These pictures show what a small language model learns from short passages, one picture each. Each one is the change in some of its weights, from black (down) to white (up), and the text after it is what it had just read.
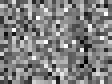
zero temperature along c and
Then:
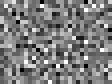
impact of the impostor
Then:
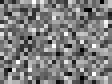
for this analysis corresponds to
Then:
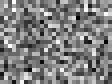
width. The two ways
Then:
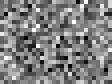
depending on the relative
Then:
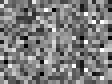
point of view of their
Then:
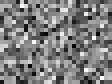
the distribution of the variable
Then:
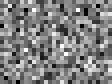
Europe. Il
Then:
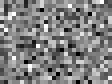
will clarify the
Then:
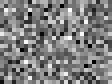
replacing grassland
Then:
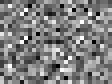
intenção de compra.
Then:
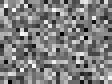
the bad experience of
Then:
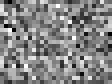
experiment with their own
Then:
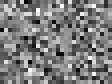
need to interact smartly
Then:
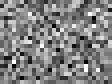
are related by complex
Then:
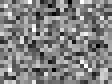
considerar como una actividad
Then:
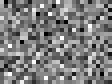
mreže gde
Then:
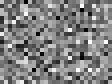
employ the following logic
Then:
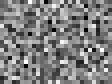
Characteristic impedance
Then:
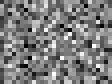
properties can be found to
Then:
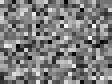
reflect those of the
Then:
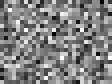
workers' compensation,
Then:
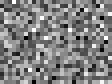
more than 500 plants are
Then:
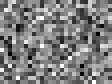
states. We construct
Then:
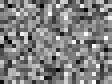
on the stiffness was
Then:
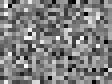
Mimar Bello,
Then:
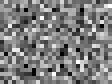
calculation results show that the
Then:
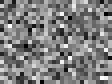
magnetic shear.
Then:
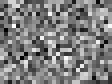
6 0 Buesching,
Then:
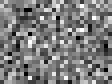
that our client groups
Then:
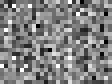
S L, P G, N
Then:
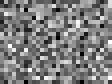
hand measurement of the
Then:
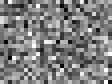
18 декабря
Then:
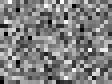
(which are close to
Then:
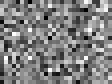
it falls within the
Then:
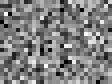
Public Health*
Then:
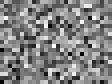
we only use the pilot
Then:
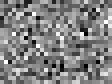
MHz, respectively.
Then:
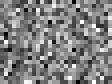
Caused by Wild
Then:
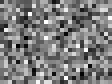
results of both simulation methods
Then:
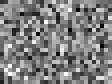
a wider audience
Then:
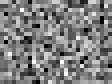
va ularni hal
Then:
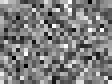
nivel mundial,
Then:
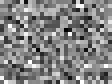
the independent variables,
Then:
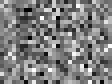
that the definition of
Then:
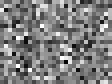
experimental numbers of
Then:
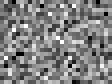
or private Family
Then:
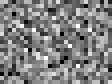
би метод не
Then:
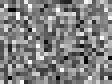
their study with mean follow up
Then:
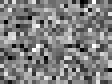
That mechanism has
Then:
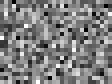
Objekte zu
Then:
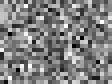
periodic modulation.
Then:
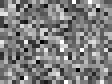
lesson to prepare
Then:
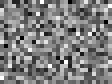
aimed to develop and
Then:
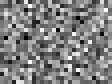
cells design, current
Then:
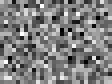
the neutron average
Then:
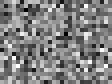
Panels (c) and
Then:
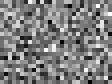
of condensed matter
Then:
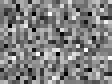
& \vdots &
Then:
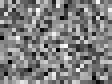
bifurcation, where
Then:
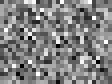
have been reported in the
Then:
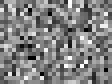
is, however, an
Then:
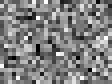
can be avoided,
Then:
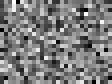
detection of taxol
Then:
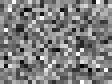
rates derived from different
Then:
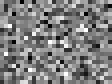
stresine maruz
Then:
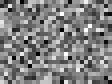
tahun karena
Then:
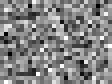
This deliverable describes
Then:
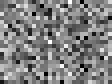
in a strong electric
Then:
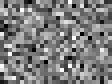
learn how to manage
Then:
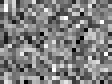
momentum. In
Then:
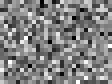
are comparable, and for
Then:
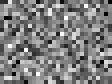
faster to these type
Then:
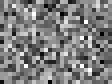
ensino sem
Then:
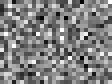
is important in multi-tenant
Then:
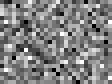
familiar with the
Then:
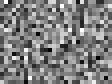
Science Foundation
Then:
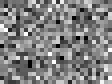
are all based on the presence
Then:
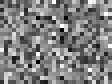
aux risques,
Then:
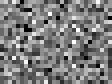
interstellar lines of
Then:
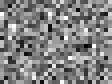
diagnosis is
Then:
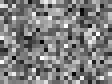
conclude that once in
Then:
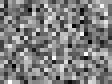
size. Moreover,
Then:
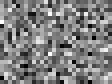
along $\gamma$ of
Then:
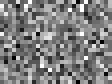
data during the preforming
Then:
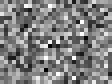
lie within the source
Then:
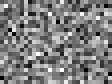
меры должны
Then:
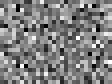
access to previous training data
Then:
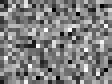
can spread and impair
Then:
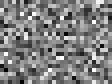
MD, William
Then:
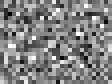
the suspension was
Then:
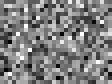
charging patterns.
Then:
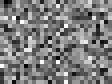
should preclude global
